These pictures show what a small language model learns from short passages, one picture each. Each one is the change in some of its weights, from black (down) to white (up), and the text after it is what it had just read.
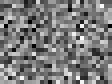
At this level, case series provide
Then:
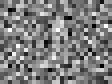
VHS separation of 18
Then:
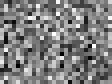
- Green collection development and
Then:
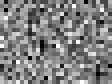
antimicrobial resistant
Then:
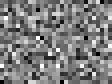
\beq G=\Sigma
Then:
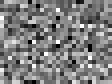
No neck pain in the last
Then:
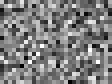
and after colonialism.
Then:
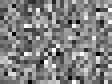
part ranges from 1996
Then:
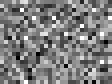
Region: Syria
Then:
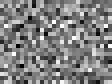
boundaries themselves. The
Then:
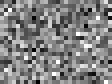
despite the absence of
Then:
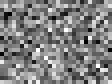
orchestrate according to their
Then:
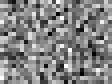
can only be found if the initial conditions
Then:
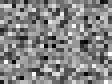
as well as an analysis of the main
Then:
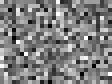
While Australia's current
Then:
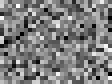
extraction have improved, conceptual
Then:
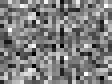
and recover metals from
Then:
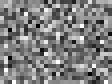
that they will meet the
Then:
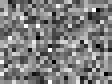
responsible to start the
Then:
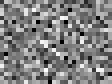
outflow will be ejected from
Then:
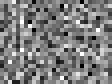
pixel layers. However, operating
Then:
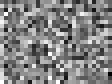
we infer the proper motion of the
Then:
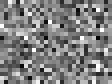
\(K\) or thermal mode
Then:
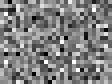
it, then somehow I
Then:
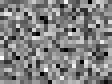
in four to seven genomes with
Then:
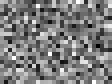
which contribute to intention to
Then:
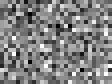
acids at distance of 2.96
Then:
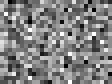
fact, they can only be described as
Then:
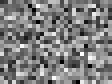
2017). While, service reliability
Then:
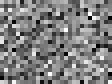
03 Total load MW
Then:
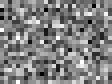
a direct measurement as opposed to an
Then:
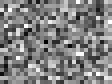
processing and exchanging data from
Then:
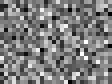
soils. Measurements show
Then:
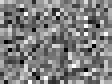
Open Science movement
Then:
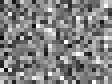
fetish. Modelling,
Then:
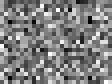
INTRODUCTION IN the
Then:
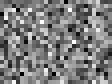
The corresponding chromatograms
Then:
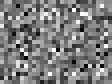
exact change in load sign at this
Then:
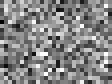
systems of the literature employed in the
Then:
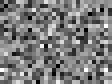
(with a few notable
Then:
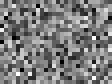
$SU_2$ family
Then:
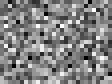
oversight, waste management will
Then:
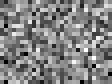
with varying resistors
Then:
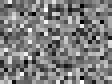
level. Even though ERIC
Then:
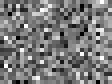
structured knowledge transfer. The measured time
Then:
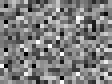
Zhang, Li,
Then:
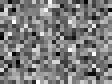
of motion. For instance, in the
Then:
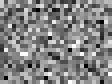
that indeed, for quenches
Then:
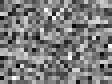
Conflict of interests.
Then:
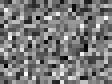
Sanderson, R., van
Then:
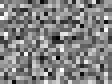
discussed. Operationalization was also
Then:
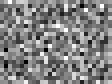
SS, ED,
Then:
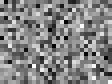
pyridine had no effect on
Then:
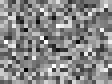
late 1992 they were at their
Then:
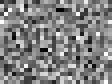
imposed by the wafer
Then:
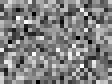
multi-horizon BH.
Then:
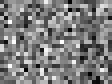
was developed to analyse these changes.
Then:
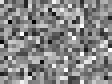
Medical Waste Management among
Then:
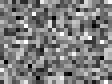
``evaluation'' as
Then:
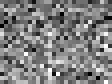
Quantum Gravity, through the
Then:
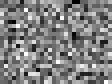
theorem is convenient only to the
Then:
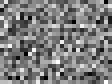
substantiated the theory of
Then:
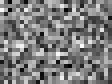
having to manually configure them.
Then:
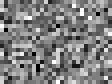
or cofactors and help position them
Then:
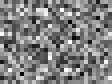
the ratio of flux measured before and after
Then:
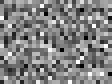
infectious index, a
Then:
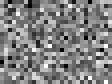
experts, out of which seven
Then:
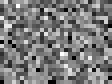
gaps, the present study seeks
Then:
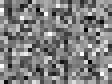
the lack of knowledge within an organization
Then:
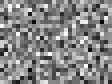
Abot Palad,
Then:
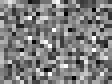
institutions, there is fierce
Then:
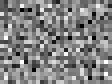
contemporaries, but by
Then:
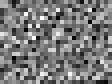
formalism describes measurements as choice
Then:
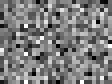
electrons occupying the
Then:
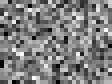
requirements. - Quality of
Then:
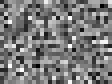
$\alpha>0$. To analyse
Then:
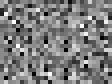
on semantic similarity,
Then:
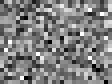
simultaneously as commutative
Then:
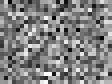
applicable, so that only the
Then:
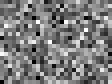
a water-soluble,
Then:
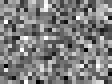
High Energy Physics, under
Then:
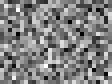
of the overall normalisation which follow will
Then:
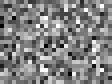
SH light will constructively or
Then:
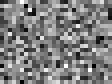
scheme brought more than
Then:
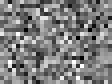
this process was isolated by
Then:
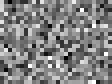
one. We compare the results with
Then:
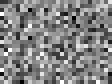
Science College for Women,
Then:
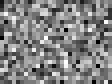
start of the Battle of
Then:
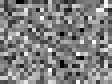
of atomic entangled states through
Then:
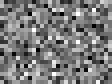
\langle 2\text{pt}
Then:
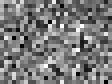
of the same lineage unmatching
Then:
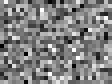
graduation, and 1925,
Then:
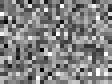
the sbottom masses or at
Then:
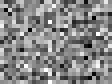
1984 and all over the world
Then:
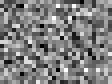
this paper is to introduce a set
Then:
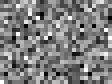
lipid extraction (Wong
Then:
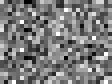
future conferences will be the
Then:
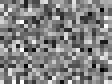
designer is not the end user
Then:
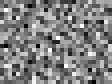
that the phonons remain
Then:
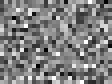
heat steaming method the
